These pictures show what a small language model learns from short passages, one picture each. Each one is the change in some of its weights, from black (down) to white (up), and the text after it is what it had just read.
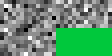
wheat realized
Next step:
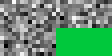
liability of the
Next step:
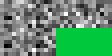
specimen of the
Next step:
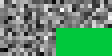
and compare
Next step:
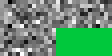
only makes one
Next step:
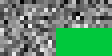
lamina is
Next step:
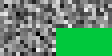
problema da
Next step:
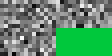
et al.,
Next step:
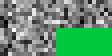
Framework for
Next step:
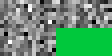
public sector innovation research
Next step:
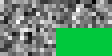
limited, and very
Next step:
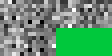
feasibility of
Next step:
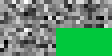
which were about
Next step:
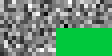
universities in
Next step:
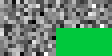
en la segunda
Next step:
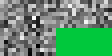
fundamental revision of
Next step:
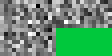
section rate on comparison
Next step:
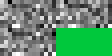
has been used
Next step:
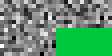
consent was obtained from
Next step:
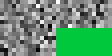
certified public
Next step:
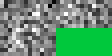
para la adopción
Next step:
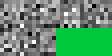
shall cover the
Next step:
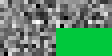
of Bengali
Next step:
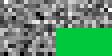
delays in
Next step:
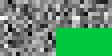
conditions showed no significant
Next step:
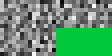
grupo control una
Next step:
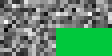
University Press,
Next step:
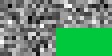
bo'lib xizmat
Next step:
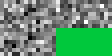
thought that
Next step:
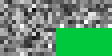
mixtures with different
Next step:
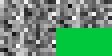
on the platform and
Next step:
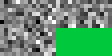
generates a
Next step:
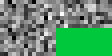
was prepared as
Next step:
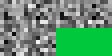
business of the
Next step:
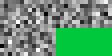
ular turli yoshdagi
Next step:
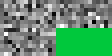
уряд ³
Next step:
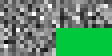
of age, 14
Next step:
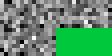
was also proven
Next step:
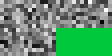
high cost of treatment
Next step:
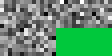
estudo analisou
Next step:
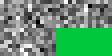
various compression
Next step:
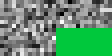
innovatsiya butun
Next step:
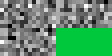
research*. -
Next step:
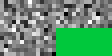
це спомини
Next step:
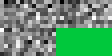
crede essere il
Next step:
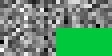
the European Commission
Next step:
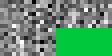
tilida yozilgan
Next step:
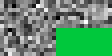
aqueles de
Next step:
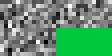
iterativo La
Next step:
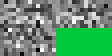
не має
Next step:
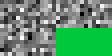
included, and that
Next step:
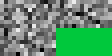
high school education
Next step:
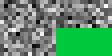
sifatida achigan
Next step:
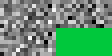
nazorat guruhidagi
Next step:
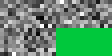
chorva va
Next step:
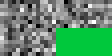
ini, maka
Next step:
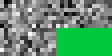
organization loses a
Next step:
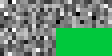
capacity for
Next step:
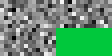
\tau +
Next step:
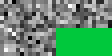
DeepU solutions
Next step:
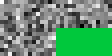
the confusion matrix
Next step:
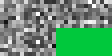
to see whether they
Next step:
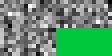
be comprehensive.
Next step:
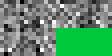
Emil Bered
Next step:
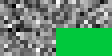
most perfect
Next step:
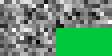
disease and followed in
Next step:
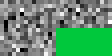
sicher, dass
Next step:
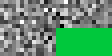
transistors to
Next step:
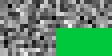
o'quvchilarni fikr
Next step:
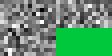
stabilite de
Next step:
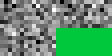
Use Case
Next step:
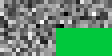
biri rengi
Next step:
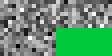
difficult to realize
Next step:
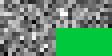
o mundo
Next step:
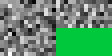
oriental de
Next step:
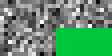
do embrião
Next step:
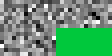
increase in accuracy
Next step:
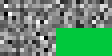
lagi saya
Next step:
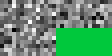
of junior
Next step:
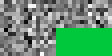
flexibility and
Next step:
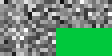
achieve the goal and
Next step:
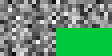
decrease in the
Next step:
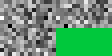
are two probability
